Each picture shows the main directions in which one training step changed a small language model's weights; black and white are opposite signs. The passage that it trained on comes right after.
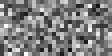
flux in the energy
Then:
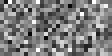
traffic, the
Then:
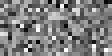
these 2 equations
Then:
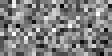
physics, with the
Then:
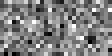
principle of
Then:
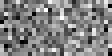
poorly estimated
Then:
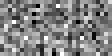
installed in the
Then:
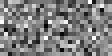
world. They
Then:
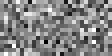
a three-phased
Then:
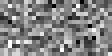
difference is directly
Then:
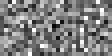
the same to within 1
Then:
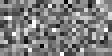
the fractal
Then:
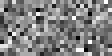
various sources, including
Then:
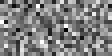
realized without an
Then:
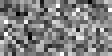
projection of the
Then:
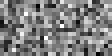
will be used in any
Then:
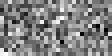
was partially
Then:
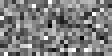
program (ID:
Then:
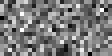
reaction is
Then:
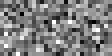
in legal
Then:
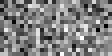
for the adequate
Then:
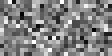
frames and start
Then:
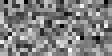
point as the final
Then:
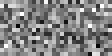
CP parity
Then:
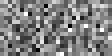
calculation of this rate
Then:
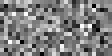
- *improved
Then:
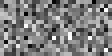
experimental boundary conditions
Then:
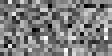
a rapid
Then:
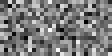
that the result given in
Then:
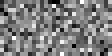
interestingly, this
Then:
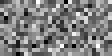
the ancient
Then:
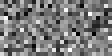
this subsection, we
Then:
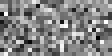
are not always
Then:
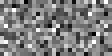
interest or time on their
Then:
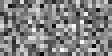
Associated with
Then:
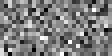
(a) identify
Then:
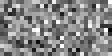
into separate
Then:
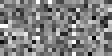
of radiating elements
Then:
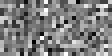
reflection from
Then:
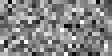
the concept of
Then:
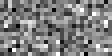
spin sum rule
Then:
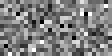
where $N$ is
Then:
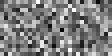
the MR of
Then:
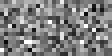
does not always
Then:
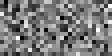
evolution of the
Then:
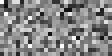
imagery of
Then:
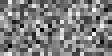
in our user
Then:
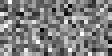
the spin angular
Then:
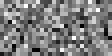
against both
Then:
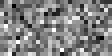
loop are indicated
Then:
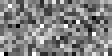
AO}$$ The
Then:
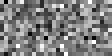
process, we speak
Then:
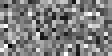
not only relational
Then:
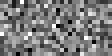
analysis to show how the
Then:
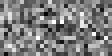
children were
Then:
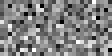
thus the generated
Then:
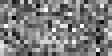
be wrong by
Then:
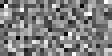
time reversal
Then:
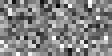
the connection to
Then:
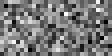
\in L$ if
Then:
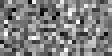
smooth evolution
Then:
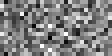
the oil and
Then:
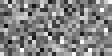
the proper time duration
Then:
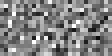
and Freidel
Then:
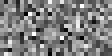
order term in the
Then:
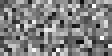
Mode I of the
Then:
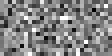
the following relation
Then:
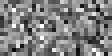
GC) in
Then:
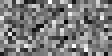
the atom through the
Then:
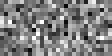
is expected to
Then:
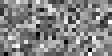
of Buea,
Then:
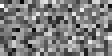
improve the performance of
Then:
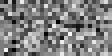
to characterize the
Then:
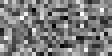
to resort to
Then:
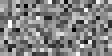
the wider
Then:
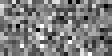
Data and Information
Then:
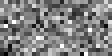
field is too
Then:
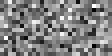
in the formation of
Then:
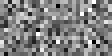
the order parameter
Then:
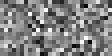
The comparison is shown
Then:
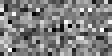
Conflict of
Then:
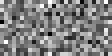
significantly higher for
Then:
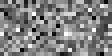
close to one.
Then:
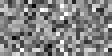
of aluminum
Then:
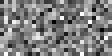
excessive use of
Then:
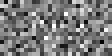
correction term to the
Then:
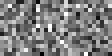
Da, corresponding to
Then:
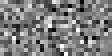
of interest where we
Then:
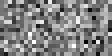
people with type
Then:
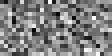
FE model starting
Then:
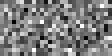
for DDPG
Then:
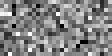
used alongside
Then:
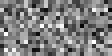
(Zhang et
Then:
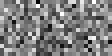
description, it
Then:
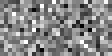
propagate to other
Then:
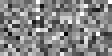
estimation of total
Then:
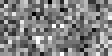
Patients whose
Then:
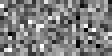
Memory and
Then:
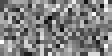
of BH growth
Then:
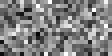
curves}: no
